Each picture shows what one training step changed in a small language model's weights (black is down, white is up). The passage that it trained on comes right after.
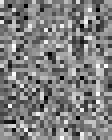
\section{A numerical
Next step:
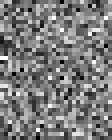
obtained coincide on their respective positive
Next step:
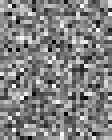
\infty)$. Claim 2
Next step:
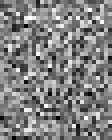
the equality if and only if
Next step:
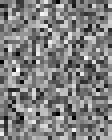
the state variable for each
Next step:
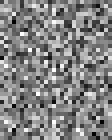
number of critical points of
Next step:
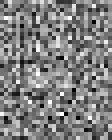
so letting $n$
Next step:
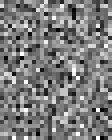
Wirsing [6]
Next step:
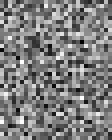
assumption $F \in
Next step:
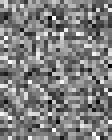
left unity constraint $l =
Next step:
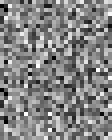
a connected bipartite graph with color
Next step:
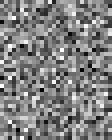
0$ is the {\em
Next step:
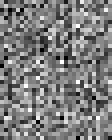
The ambiguity
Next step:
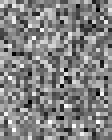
if $\bigcup{\mathcal
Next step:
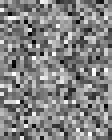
will denote its cohomology as
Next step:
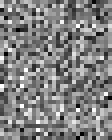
Summe von
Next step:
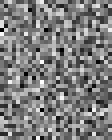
no cycle of length five is
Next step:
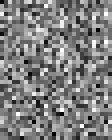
can assume that $\alpha
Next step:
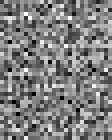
$\funcL$ as described
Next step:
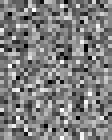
\section{Preliminaries }
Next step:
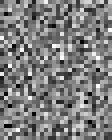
$$ \theta_s
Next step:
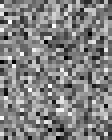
is invariant with respect to both
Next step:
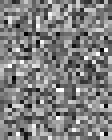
the vector bundle $\mu
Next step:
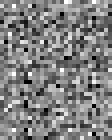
definition is inspired by
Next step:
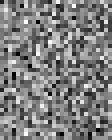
the point of intersection of
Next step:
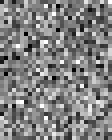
of the tensor $\eta$
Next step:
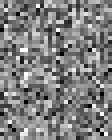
result of applying this function to
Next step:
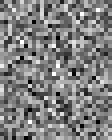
below), confirm these
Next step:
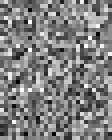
the $q$-matrix itself
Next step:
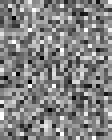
\otimes pr)\circ
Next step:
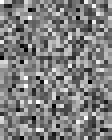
optimal than that of the stochastic
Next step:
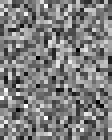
hand, the variation of the
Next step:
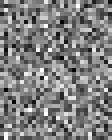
shortest times to reach each
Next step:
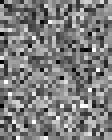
We give some certain constants satisfies
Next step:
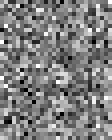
can either be empty, equal
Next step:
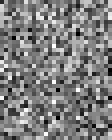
of a given framework is the
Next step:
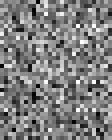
discount rate. Similar
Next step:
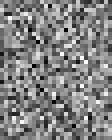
as the following binomial
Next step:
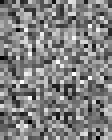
a toy model. In
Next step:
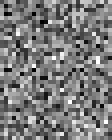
} We also need the following
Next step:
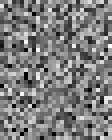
produce two different smooth structures by
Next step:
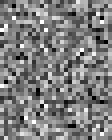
S\}$ which satisfies, for
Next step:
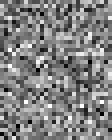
are further studied in order to
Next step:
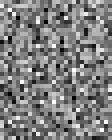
{\it etc}. For linear
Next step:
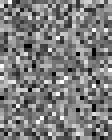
related martingale inequalities.
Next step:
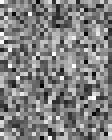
is an isomorphism. If the
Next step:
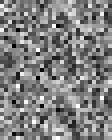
Y$, is isogeneous to
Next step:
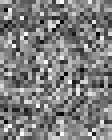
one$-$parameter Lie group
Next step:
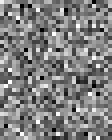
full capacity charging
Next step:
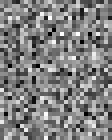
$\N$ in the sense
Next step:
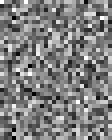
the system any better than the
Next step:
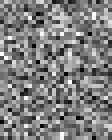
$u$ may not be
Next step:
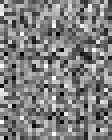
is of finite codimension in
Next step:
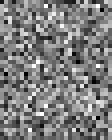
of the operator $-\triangle$
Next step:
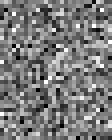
deflator consequences} In
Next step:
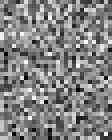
a module over $R$
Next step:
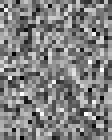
it is the vanishing locus of
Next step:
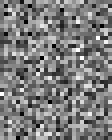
order to characterize the unique
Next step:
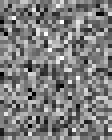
assume that these two quantities are
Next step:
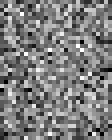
derivative nonlinear term in the previous
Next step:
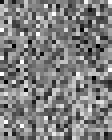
of the local left ideals in
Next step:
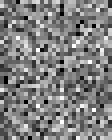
blast wave problem
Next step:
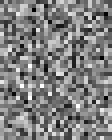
also a basis and hence the
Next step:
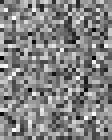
out and verifying that
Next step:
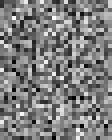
literature, we conclude that the
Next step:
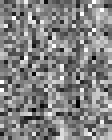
Notably, one can
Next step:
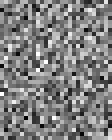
the closed stars of the
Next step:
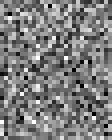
as reference for computing the relative
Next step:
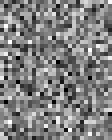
for their beautifully
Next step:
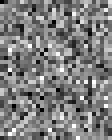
have deadlines that are
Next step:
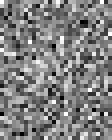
unusual case.
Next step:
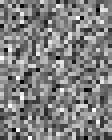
the log-Sobolev inequality
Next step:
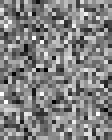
into a trivial link. See
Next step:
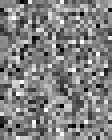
section we show how to
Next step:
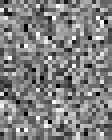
Finally, set: \[
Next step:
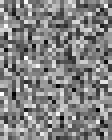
infinitely differentiable with compact support.
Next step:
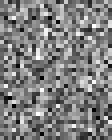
time variable $s$
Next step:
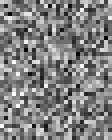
such as load switching
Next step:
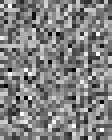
argument as in the proof of
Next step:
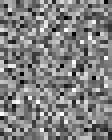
only on $k$ such
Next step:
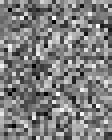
the arithmetic side respectively. We
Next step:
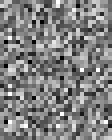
satisfies Anderson localization
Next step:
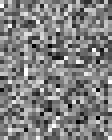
action of the mapping $x
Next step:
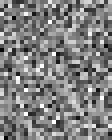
summation is over a finite
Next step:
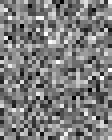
see that this condition is equivalent
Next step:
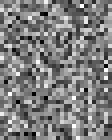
are also known as Hamiltonian partial
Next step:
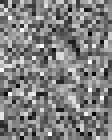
note that it is an implicit
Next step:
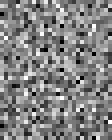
7 boulevard
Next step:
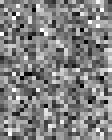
fix the left state, we
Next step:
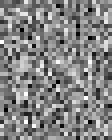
have a finite polyhedral
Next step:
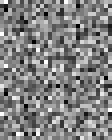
class of infinite monomorphic
